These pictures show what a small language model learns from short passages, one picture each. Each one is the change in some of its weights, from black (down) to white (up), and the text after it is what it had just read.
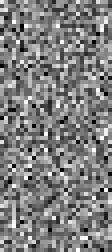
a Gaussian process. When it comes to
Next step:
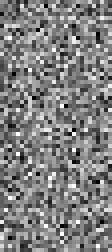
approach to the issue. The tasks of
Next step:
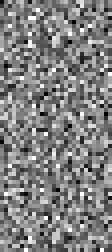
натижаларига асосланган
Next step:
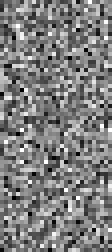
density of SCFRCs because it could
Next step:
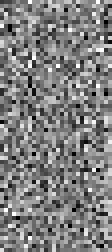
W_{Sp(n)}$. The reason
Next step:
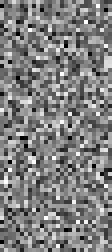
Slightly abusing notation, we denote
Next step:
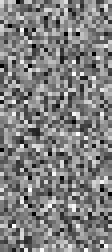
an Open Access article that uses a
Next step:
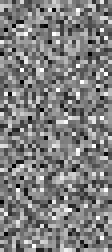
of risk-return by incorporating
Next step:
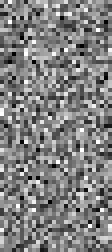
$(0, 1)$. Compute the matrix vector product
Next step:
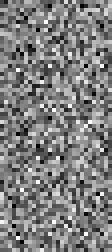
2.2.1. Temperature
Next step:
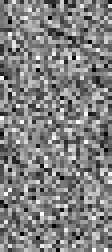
la s\'erie d'Eisenstein
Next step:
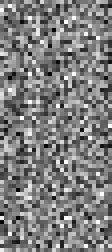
proof. Theorem (1.2) is a kind
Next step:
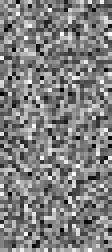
consequence of Noether's reduction:
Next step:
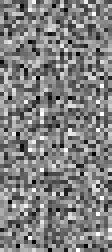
integración entre dimensiones organizacionales. Con
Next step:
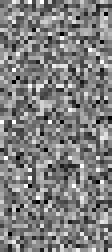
the project and highlighting information related to it.
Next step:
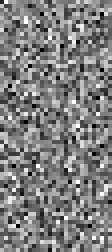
the conference. The complete program of the meeting
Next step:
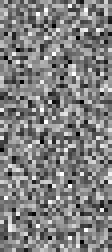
exact sequence \[ \begin{tikzcd} 0
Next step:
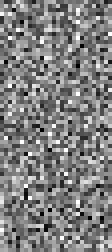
activities and comorbidities such as
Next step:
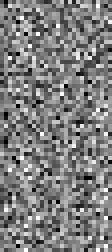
du Th\'eor\`eme
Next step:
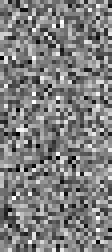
estudos demonstrando as dificuldades
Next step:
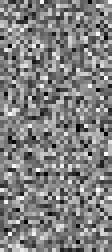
my will. 9 th September 1823.
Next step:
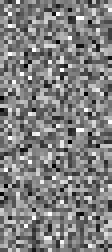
91% response rate, underscores the
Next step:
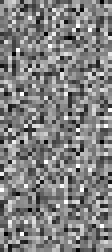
Department of Marketing,
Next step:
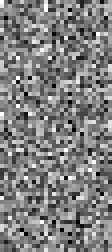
need for future aspects towards containment
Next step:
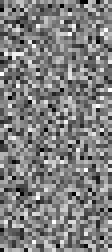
\log C,\adveq$$ for some constant
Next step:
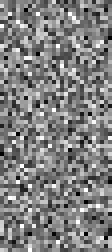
vision of social development. Thus, this study shows the
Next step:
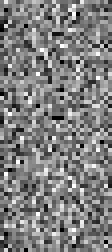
con enfoque positivista, fue
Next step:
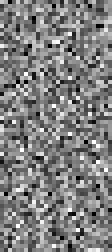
et explorations archéologiques*,
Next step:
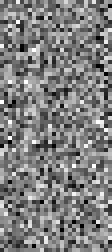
theorem, which is weaker than the general result of
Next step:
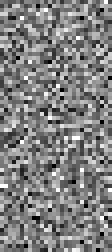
then there is \(\L_3\) such that
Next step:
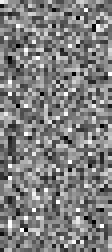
family being an orthonormal wavelet basis of
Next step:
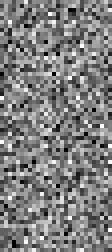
pruebas fueron artificialmente
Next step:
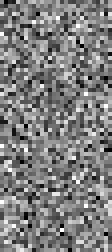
radiusi $R_b=27
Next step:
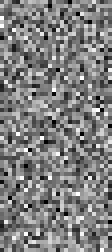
well as more complex dynamics when the unstable
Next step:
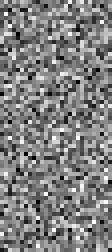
organized. These newspapers were already conducting
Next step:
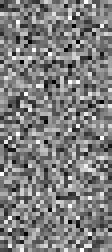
and epilepsy. Only a
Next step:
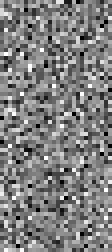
преобладает промывной
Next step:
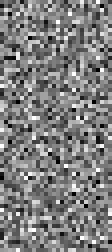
the above cases, the set $\Omega$ is called a
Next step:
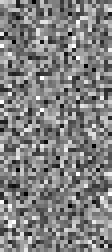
spam detection ABSTRACT With the
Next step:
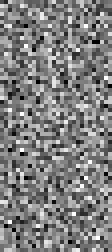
may be used in various topical and dermatological
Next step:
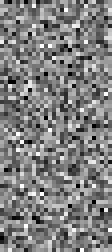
potential for managerial entrenchment and
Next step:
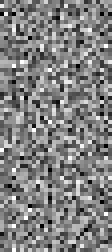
line therapy. We also recommend further
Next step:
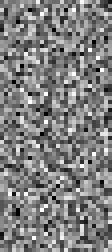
As in the scheme case, the functor by
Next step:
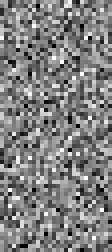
°С дан 50 °С гача
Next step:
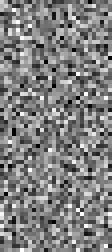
disease since the reported mortality rates from
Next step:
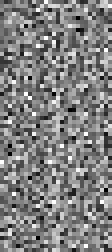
\u \textrm{ in }
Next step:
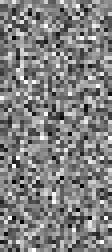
les populations bénéficiaires dans la
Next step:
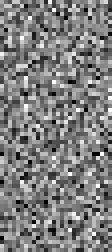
remaining degrees of the large-degree vertices
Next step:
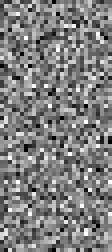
a constant $C >0$, only depending on
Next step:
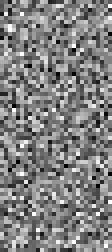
reveal significant gaps in the cyber
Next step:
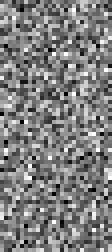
asoslangan timsolini
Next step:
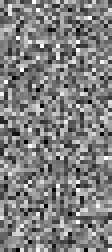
reduce the probability of employment, but her results
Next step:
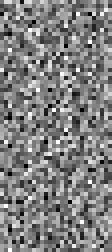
shakllantirish va sportdagi
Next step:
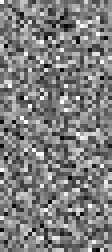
during a shorter time interval than the duration
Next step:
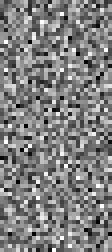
guaraní, solo para divergir
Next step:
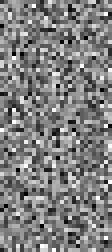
pivoting method of Portnoy, the
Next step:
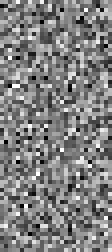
from The Netherlands, 5.3% from
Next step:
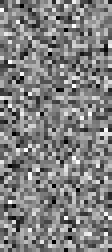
primer have shown one unique alleles,
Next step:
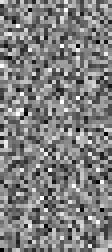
the variables it does not share with its parent.
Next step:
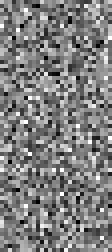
varía de diferentes formas para que
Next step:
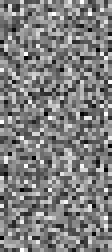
үер тохиолдох
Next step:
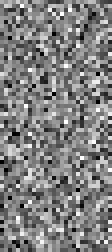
de los factores Mezcla y
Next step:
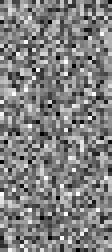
Chair of the Department of Language
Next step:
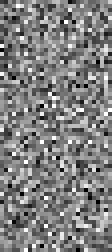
those appearing in \cite{DK}. We
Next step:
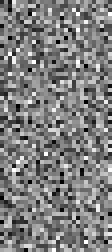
Gusmão, Domene e Marson
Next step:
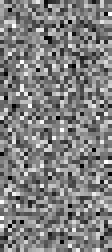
as a set of relational and socially
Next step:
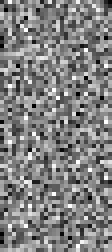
Sum MEAD MS Word
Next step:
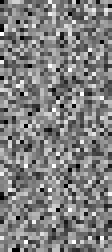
biological activity of Vitamin D. In
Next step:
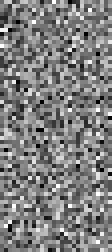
mas também a preservação da saúde
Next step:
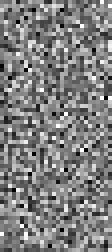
approximations are generally known to fail in this
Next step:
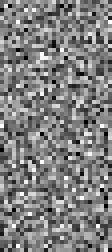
ООН свідчать про те, що до
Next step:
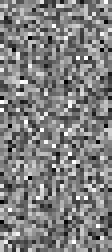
the following construction from \cite{Pl02}.
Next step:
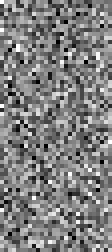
and resource-saving machine technologies
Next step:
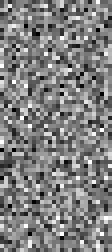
by L\"uck (page 478 of
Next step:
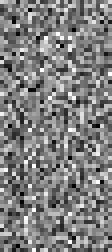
the roots of the quadratic polynomial
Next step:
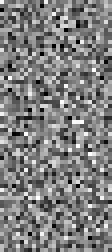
sharp glass particles.
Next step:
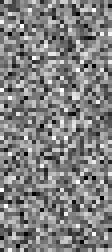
oʻzlashtirishga yanada
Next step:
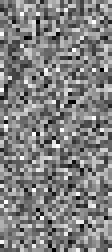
conclusion of these studies which represents its
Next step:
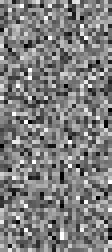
of "professionalization", also described, for
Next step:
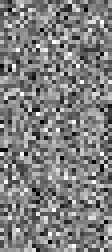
pengucapannya menggunakan
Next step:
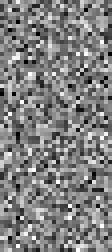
± 1 ms scattering time indicates that
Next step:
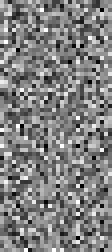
the age group 1–40 years. 64 patients
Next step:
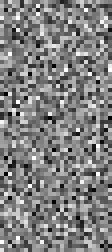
can be using ODE solvers directly rather than
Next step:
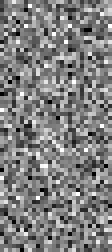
performed under nitrogen at a heating rate
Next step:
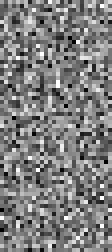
number} and {\it time procesess}, respectively.
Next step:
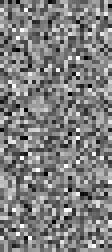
to deal with new challenges and become
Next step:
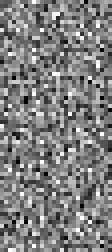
e desempenho dos servidores
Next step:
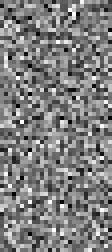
condensed with triphenyl
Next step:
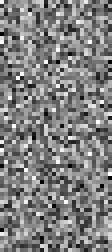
hydrolysis, and hence, a closer
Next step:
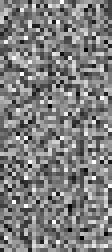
kanalları bu noktada
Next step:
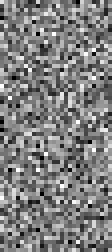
for his own life or that of
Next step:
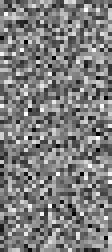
higher education institutions. - b) To
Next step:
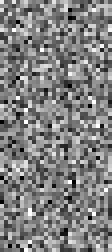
export of its agricultural products. It
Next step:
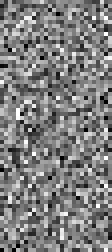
Lamivudine has been developed, in respect to
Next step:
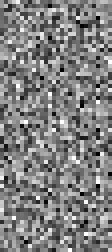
Thus, the material and moral improvement, the
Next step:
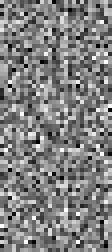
jeune entreprise (Jack, 2005)
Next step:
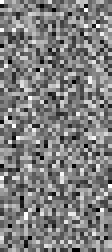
are pairwise orthogonal, since the spaces
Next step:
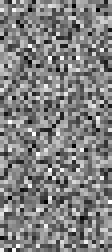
respiratory tract infection (ARTI)
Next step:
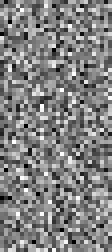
manifestations inférieures de la
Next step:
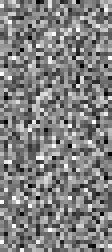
PERFECT SCIENTIST,
